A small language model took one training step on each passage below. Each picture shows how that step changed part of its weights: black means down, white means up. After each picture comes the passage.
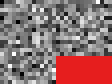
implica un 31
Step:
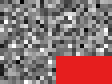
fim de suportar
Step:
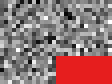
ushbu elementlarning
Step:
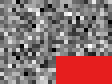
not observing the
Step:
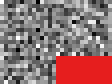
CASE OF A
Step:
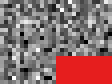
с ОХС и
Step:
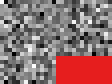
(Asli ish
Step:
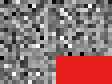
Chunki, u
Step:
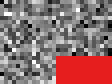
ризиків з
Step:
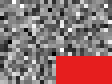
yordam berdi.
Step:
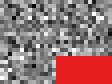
ularning ushbu
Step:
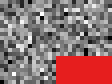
perceber suas
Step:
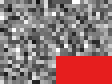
yutishi bilan
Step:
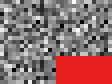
Daya Tarik
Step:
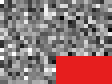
shuni aytish
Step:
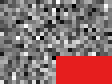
não se limita
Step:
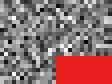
ишга жойлаштириш
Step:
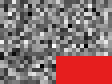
the country"
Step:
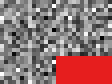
vazifalarini ham
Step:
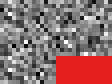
Kim H. J.,
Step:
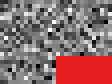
в отношениях
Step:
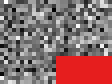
um GPS modelo
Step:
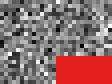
filteren van
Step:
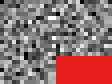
chiqadi. Bizda
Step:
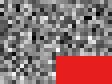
formas o modalidades
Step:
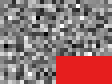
yangi ilmiy
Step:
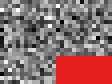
the monitoring
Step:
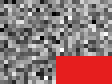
the origin,
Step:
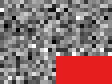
penso *pour
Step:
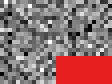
que, nuevamente
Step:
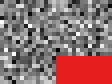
цій країні
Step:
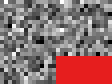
Bereich bereits
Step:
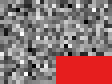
en conjunto,
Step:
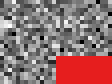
Muminova L.
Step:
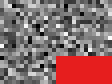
the Soviet
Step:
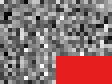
worden, om
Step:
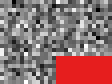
та авторського
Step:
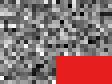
madaniyati bir
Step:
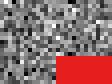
a violência na
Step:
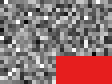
stesura della
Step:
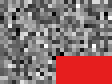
genel olarak
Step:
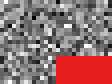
at fungere i
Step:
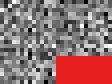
tornam o
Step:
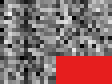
una autonomía
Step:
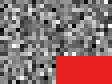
tupého i u
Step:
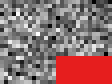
im Endeffekt
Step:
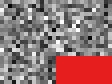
hamda ularning
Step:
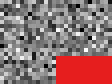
que las habilidades
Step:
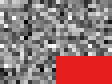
relevante considerando
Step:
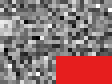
la lumière
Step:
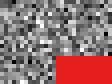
sustancial de la
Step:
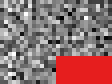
Reskalierung der
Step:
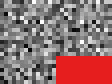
maakt, met de
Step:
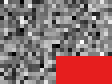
una determinada
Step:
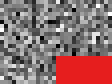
angepasst –
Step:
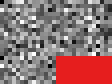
yang gugur*
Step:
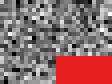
kelompok dalam
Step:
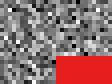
то ли это
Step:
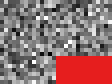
un recuerdo del
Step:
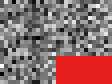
achatado e
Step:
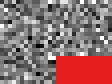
возраст в
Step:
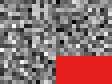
explica como a
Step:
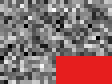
the diagnosis of
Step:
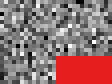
distribuídos para
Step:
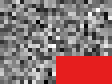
tornar o
